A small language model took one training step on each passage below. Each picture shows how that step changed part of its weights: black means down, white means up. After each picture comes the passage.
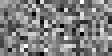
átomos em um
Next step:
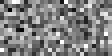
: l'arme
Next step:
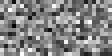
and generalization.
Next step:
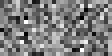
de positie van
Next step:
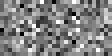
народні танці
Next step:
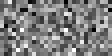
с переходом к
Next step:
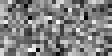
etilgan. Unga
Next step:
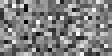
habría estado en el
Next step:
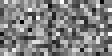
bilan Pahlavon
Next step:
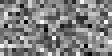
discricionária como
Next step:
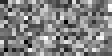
: application du
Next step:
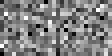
empresa responsável por
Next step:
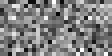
dos estudantes,
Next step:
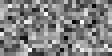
de conclusies van het
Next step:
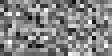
- turizmni alohida
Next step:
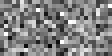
chiqindilar bilan
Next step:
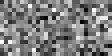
justamente possui
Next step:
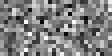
for successful
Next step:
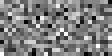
P. Della
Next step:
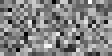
de publications et de
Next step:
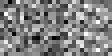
чиқариш билан
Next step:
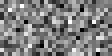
sifat so'z
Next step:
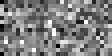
ni tashkil etadi. Ushbu
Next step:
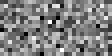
de martillo”
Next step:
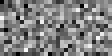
dit verband relevante
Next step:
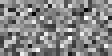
agravando la
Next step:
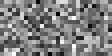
orqali vaqtinchalik
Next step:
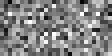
poklik haqidagi
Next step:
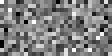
a los datos debe ser
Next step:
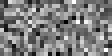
usullar yordamida amalga
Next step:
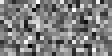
SEEN BY
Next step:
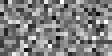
os profissionais de
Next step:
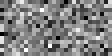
бошқариш ва
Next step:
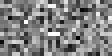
de aulas
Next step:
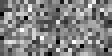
ишлари муҳим
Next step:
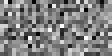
zavod za
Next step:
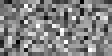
los trastornos
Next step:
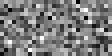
imkonini berdi.
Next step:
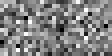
и кубические
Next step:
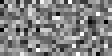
M.: State
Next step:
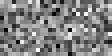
the formation of the
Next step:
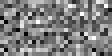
la sostenibilidad de las
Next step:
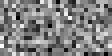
And we know that this
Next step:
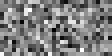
6-7 yoshli
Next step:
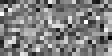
la desigualdad social
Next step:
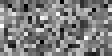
two open
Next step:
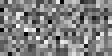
și au poruncit
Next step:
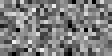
tomonidan iqtisodiy tadqiqotlarda keng
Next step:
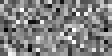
the cooperation of the
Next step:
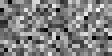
использование новых
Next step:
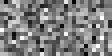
Case report:
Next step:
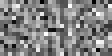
for power line
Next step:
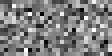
Auch werden die
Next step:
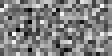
ajungă în
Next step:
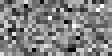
sont constituées de
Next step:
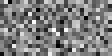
va Toshkent viloyatida
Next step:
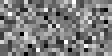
Barcha Qurlas
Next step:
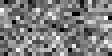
работещите не
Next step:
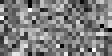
está fora do
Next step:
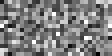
na rede onde são
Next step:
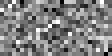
одного боку,
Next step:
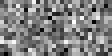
maqolalar chop etish
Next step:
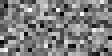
even in a
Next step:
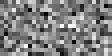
garantizar la objetividad
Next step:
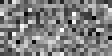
на існування
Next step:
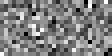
понимания способности
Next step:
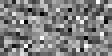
siempre que exista
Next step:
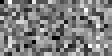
com Gohn e
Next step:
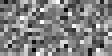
रह गया
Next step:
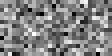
tan fuertes como
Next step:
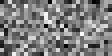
o'quv jarayonida
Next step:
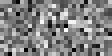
qism, yetti
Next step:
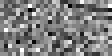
ajuda a prevenir
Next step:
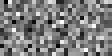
real dunyoni
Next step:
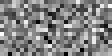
learning, deep
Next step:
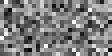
der Förderung
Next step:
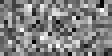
де центральним
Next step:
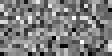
dan Sarana
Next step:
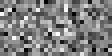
se encontró en los
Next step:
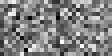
caracteriza por la
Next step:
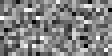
foi identificar a combinação
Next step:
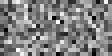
talabalarning kognitiv
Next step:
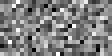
articulada entre as
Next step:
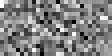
in de administratieve
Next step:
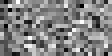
шутку, но
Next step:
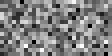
в отсутствии
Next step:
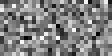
that gestational
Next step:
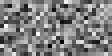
instituciones locales.
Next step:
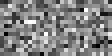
operatsiyalarini xalqaro
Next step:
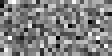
les questions des
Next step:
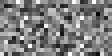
o cenário da
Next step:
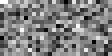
йилнинг совуқ
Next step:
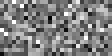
аудит и
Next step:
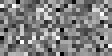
the most famous
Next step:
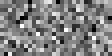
por uma coleção
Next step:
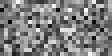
роль педагогического
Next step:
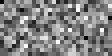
sobre sua identidade
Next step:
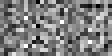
tratamento ou em três
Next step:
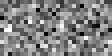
bu — empatiya
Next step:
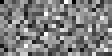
riesgo de violencia:
